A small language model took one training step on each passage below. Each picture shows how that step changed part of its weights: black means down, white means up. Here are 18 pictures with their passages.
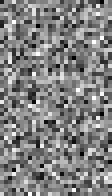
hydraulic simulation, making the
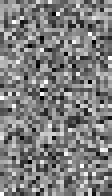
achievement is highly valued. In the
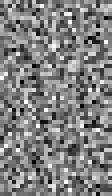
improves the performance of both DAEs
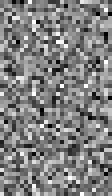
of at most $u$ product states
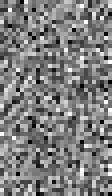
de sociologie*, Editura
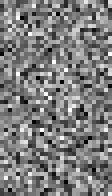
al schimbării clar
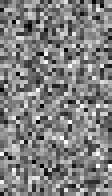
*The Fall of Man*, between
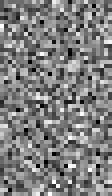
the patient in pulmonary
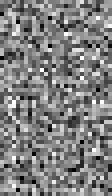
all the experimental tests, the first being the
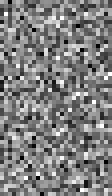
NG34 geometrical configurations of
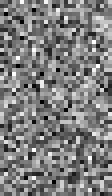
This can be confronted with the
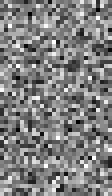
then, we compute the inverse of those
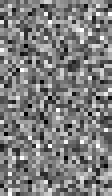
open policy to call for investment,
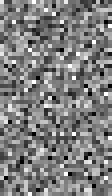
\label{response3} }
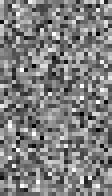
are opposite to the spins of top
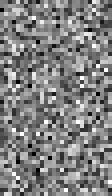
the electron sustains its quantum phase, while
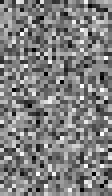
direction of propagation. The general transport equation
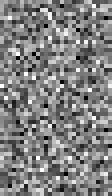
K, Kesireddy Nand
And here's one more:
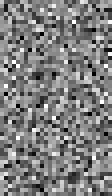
. \end{align} Note that the
